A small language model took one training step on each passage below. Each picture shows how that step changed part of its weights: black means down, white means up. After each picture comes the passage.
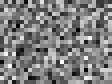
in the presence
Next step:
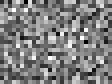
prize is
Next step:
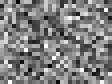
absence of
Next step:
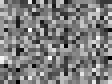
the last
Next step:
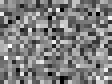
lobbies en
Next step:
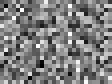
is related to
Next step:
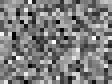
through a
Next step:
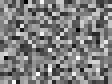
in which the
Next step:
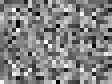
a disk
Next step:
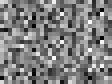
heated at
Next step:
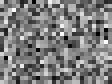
between an inner
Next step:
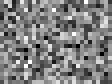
detuning and
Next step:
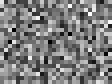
the system is
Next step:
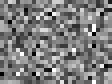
by (see
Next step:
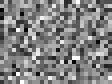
A NBR
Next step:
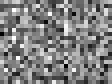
equations are
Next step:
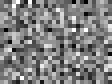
other stable
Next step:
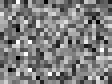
y así
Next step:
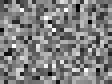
mais são
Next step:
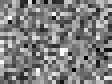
lo que se
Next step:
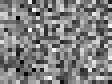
the importance of
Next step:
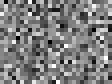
the lines of
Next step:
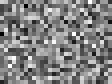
nozik bir
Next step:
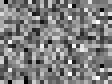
the column and
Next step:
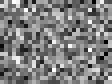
system. In the
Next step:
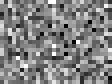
Betti number
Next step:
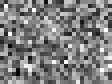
power for the
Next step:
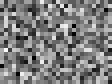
to the solution
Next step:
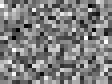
and significance}
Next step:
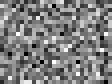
with product and
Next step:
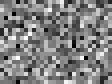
prima e
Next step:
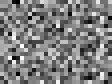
amenable to
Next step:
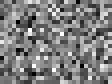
in 2D.
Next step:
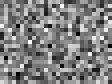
of the gate
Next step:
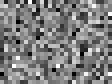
the category
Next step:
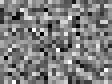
product is the
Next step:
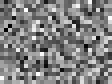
wealth and
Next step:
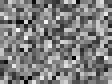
update on
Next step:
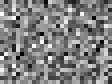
de determinar
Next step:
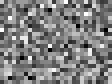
below pion
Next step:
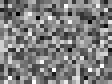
matter to
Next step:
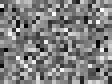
Li X Q
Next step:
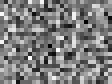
the images
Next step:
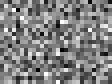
a direct
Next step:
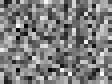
universe these
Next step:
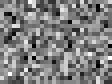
las voces
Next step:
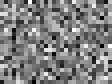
the name
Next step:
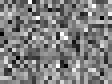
the inference
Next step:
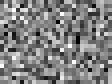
relative position
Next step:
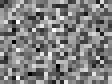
grande em
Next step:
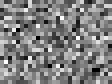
compact stars
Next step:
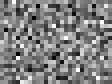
a contention
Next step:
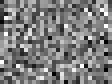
observation by
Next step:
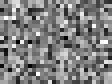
be another
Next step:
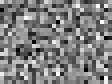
act as a
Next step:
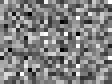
productiva de
